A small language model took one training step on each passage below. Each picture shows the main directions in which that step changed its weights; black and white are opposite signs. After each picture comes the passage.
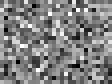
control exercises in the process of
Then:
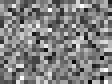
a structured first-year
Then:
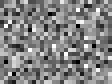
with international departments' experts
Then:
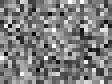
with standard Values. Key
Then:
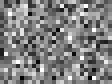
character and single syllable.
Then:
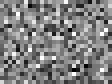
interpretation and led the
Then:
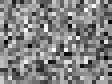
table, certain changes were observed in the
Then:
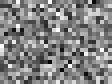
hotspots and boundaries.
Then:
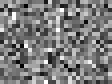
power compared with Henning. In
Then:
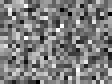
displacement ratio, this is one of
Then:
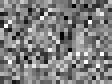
of the FCIC 2nd year
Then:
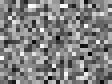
362 patients admitted with
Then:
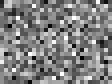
feel more confident to stay
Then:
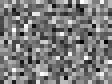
greater value to internal assessment, which consists
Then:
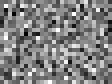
power-related factors. Due to
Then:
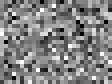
develop, and concerns about the resulting
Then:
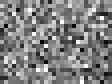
is complicated and depends on
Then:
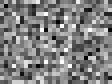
in an FM locked
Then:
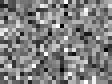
appearance was that of an
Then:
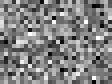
forever. Children are working in the
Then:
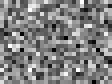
600 °C was chosen.
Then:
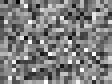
NLO. 1. Introduction
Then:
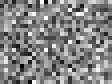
Then it considered as cut
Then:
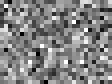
proposed in order to allow for easy
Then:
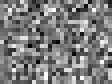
The other two compositions
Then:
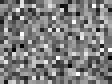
bowel. Picture 1
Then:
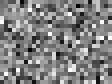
Global Perspective*.
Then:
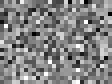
in some cases the development and evaluation
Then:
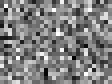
using these updated values. As
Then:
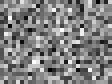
filler content for both samples.
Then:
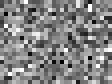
to rise between 50-70%
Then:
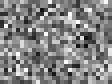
of these alkaloids are
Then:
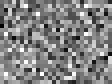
normal reference ranges for the
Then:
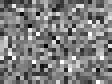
First Aid in cardiac
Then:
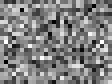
percentage of enrolled students who
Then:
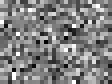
rank. The conditional ML
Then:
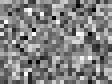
leads to its increase in human blood
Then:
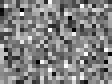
KEYWORDS sustainable
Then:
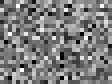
and the students' learning styles
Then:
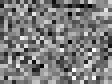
this can be useful for anybody
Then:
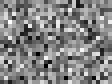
desired intensity of the treatment,
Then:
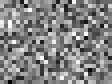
spectrum may present risks, but
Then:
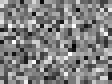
we can pay the bills online and
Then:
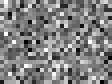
interactions for PwAD, for
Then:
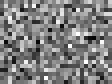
on a custom test system demonstrate
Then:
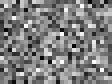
levels and needs. Moreover, teachers should
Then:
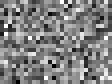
with some explanation and
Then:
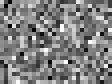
based on matriculation exam scores from
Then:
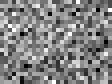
interviews were used as a data collection
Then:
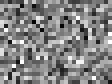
segments of increased trust from
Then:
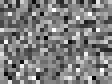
Through our work we have also
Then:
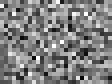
are required [6]. These features can
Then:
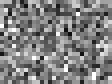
thermodynamic calculations of the
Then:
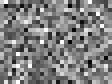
known vectors of Cocoa
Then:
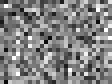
S.I.; resources,
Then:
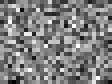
on n vertices is a prime
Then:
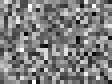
3 considers the displacement of both
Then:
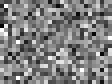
used for determining MIC and
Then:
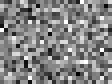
Chinese Remainder
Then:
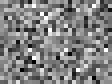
Officer, Department of
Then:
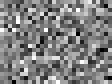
the West of this Nicene
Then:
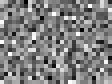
mission was to achieve the
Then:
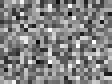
professional fields. Advances in
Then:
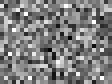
Iodine deficiency in
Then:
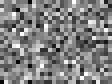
and Declarative Fishing of
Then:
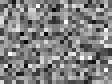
Due to its simplicity and
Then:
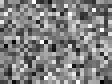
and other type of traditional cloth have
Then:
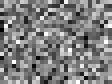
of digital advances, with most of
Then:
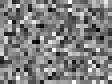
without veterinary guidance
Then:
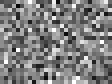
and the quarter-length
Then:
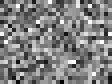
and a single band for
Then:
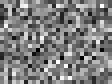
increase financial inclusion, activate the
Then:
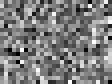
is therefore rejected. These findings
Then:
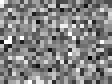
that I have an appropriate level of
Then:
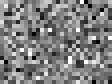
Commission prescribed a
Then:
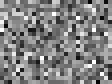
r are shadowed by
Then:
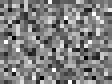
in using it for this work is that
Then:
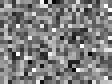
the red, green and blue
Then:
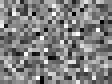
provide small loans to women to
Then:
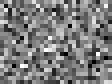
proposed online adaptive sampling framework shows
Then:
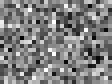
I was finalizing and publishing
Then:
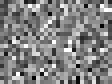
applying the prespecified
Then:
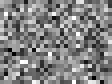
to evolve in terms of technology
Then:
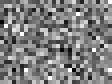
from power in Russia, which
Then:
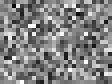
2T Dp-brane field
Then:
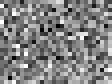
way, the user base is
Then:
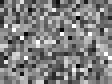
the comparative evaluation of the
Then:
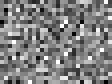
from meta-ethnography
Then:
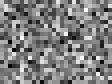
them. The positivity expressed on
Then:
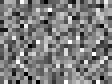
academic articles. 1 Introduction
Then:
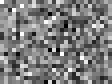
parties from suing each other on
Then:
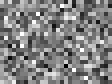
during surveys conducting and questionnaire
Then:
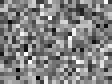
strong longing for son in contrast
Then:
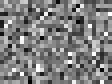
of cultivation duration on
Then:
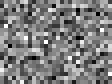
for identifying recommendations regarding the data
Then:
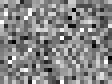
as well as the corresponding parameter value
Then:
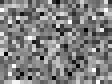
was unremarkable.
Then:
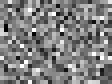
is partially due to the fact
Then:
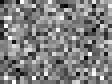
by reference in its entirety.
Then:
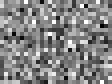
you have formed an image,
